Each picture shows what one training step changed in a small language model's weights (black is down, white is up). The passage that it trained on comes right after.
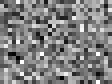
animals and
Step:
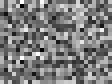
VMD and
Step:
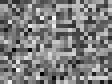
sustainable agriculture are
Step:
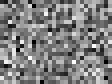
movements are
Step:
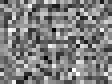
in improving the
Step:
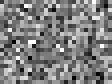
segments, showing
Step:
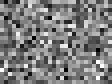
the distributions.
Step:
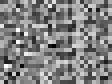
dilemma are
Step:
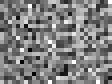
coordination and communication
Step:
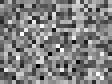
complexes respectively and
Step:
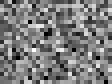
ҳар бири
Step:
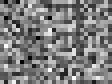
the challenges of
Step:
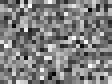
present in the main
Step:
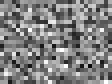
Obtenido de
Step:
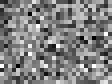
to evaluate text
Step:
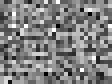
se entiende
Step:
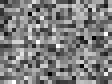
to increased energy efficiency
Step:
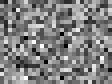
world is a world
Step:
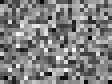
high school. Since
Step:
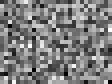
species domesticated
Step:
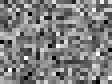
or equity per
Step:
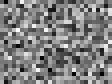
cited it without
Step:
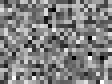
la CTOI
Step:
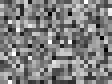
agent of
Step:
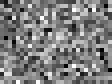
are available in the
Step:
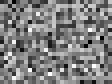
need for additional
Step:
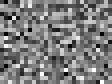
was approximately four
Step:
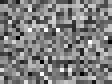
specification and financial
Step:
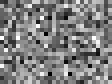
for Workers,
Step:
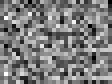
the recent,
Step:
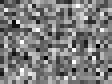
= chosen estimate
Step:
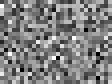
precisa de
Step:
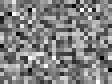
posse desses
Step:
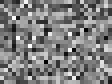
study was conducted in
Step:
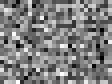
The user indicates the
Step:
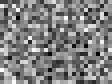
that caught my
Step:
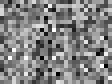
el ocio se
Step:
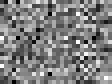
of fillers also
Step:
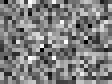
on the river
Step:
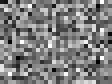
between kits showed
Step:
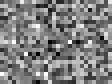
aloqa va
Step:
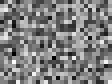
significant relationship with
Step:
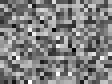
management boards and
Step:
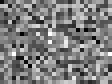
without fear of
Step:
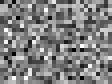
reducing trade
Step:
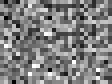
the changes in the
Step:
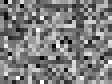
and Safety
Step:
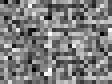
the World of
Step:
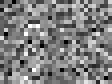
и среднего
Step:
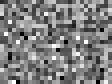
valores y a
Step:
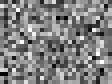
that social, psychological
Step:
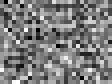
and relevant angles
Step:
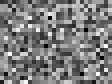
understand how these
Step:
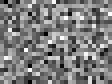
with serially
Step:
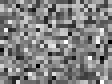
una identidad
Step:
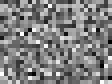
del Grupo
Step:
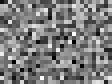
more evident during
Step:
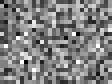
characters like
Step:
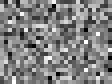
um primo.
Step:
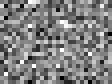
denotes the
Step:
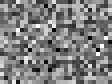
qisman davlat
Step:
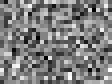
in wheat.
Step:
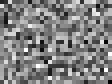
interest, will be
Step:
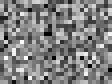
de que as
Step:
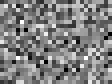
mulher e suas
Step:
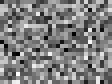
relatively less high voltage
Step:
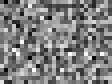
the European Union
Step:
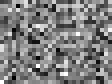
pupils to
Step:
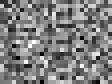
may be attributed
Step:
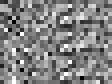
were added and
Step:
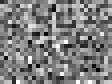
base on raw
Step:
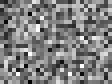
to read camera
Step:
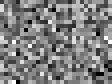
Brasil com a
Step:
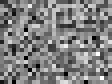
together with or without
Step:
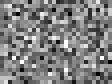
Stivers et
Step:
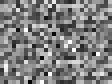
di seluruh
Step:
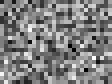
network, has been
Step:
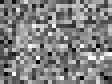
new direction -
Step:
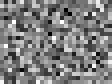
Sri University,
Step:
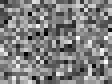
to remove
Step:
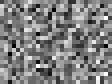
utiliza o
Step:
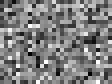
иного вида
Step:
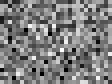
rapid economic growth
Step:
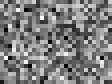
SO can be
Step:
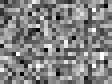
to the submission
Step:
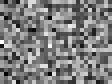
the rotation of
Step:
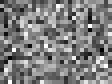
methodology starts by
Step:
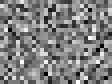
apologize for
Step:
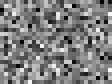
Snow by
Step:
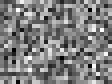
Time spring
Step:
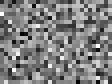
даних в
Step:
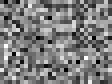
the challenges faced
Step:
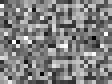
cultures that is
